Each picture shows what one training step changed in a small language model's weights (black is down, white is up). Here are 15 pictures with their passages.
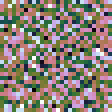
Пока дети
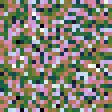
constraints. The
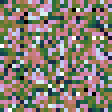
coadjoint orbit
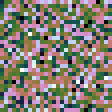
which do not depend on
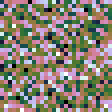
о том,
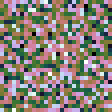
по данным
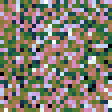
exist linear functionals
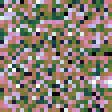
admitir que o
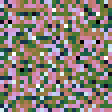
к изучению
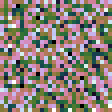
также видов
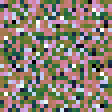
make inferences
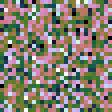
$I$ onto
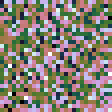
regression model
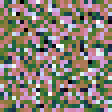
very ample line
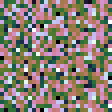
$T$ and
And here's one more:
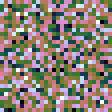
pada masa
